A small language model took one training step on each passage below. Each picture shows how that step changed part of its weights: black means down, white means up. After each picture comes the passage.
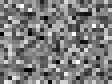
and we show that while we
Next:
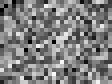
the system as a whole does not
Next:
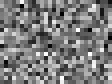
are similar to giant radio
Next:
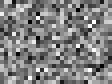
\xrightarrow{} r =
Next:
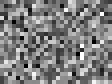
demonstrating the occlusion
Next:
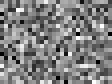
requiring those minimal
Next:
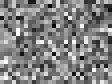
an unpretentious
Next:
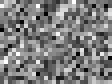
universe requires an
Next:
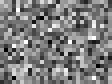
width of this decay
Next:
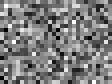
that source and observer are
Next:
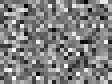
when a reviewer has the
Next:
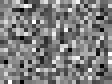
The value of $|n|$
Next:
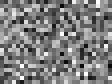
the full teleodynamic
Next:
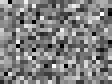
of realistic double
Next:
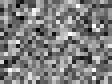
weighted average as the
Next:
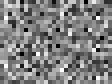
selection rules. The
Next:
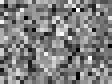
the \\Chronos
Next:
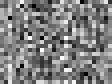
variable $r$ to reach
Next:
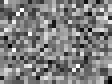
in IntelliJ
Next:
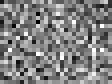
is still no significant correlation between
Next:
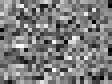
for molecular energy level
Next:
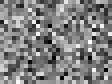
lattice is the intersection number
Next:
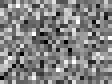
approach for three reasons:
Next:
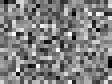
of such imbalance if
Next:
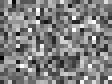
supermassive black
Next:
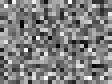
algorithms and ii) they
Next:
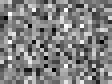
particularly attractive and provides
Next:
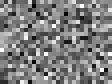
columns, composed of
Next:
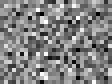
electronic working circuit or
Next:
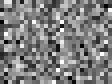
upper limit on relic density
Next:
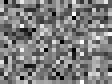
of the idealized
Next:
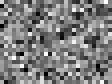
but it was later shown that the
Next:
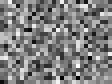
provides estimates of the
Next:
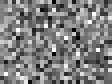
with probability $p$. Note that
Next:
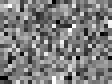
random matrix. By means of
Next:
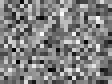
This facilitates a
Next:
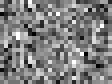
from those in the plasmas
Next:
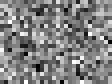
order, for a total of
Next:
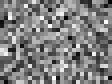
quantify the loss. It
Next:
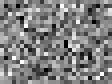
the optimization process often results in
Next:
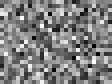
feature \cite{Chen2019}.
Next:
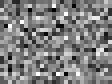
inverse Compton TeV
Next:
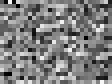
is equal to the critical
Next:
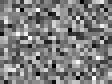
a similar field dependence of the
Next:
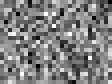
ACS $i$-band
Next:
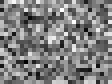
single-well potential, and we
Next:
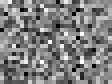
Press, New York.
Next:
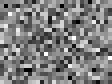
has been noticed and
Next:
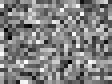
this section, we update the
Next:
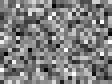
rescaled infection rate
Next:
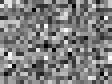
cannot be easily
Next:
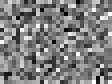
and the value expected by
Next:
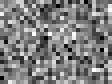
the same with respect to their corresponding
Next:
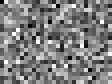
maximum in an intermediate
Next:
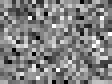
DNA sequence dataset
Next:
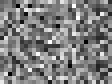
does not quantitatively describe
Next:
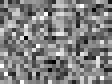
Figure 1. As-grown
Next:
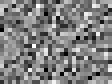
origin of CP violation
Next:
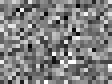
moving mirror in a
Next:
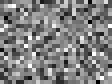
concept of robustness of
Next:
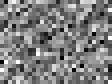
substrate deform for
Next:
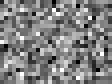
above Hamiltonian preserves its
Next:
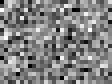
[M] \end{equation}
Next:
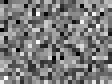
isolate and determine the
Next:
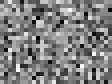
production of gravitational waves
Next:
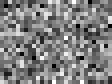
performed at the Optical
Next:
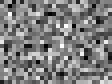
Notably, these were
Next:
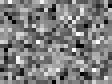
capacity, the input
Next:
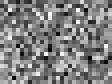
set the AdS radius to
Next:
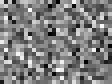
baryon number is given by
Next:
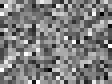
arrive late for
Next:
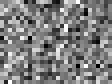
the kernel $G$ for
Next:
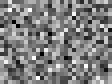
of the well known resonant
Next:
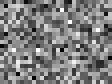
both the reflection of the
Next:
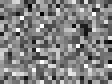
\begin{figure} \centering
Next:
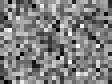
choose twice the
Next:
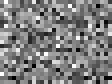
is also happening on the
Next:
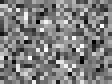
charged current interactions of electron
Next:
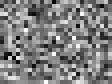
gradient was equal to
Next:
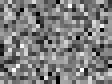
dashed line). However one
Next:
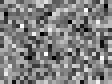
objects (the well known
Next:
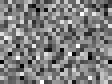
form $\omega \approx c_\pm
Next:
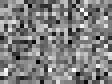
$S_e$ and
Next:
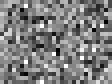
sample, out of 26
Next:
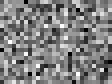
two decades (see
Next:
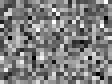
between the query and
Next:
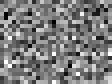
galaxies in the field and in
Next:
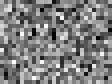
with the global
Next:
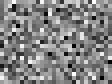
practice}, \newblock
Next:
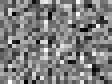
(distance between voltage
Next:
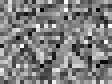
\noindent and the mass flow
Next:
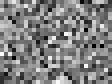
the resulting consensus errors
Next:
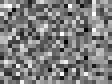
as a non-local
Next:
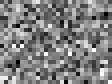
it is certainly not
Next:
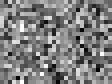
actually computing these
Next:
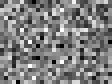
what $a_\mu$ can
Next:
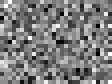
human hands, and
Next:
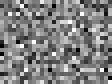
$\langle \Psi(t)
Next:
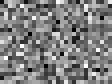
T$. We are now able
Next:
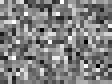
$\alpha$ are also shown.
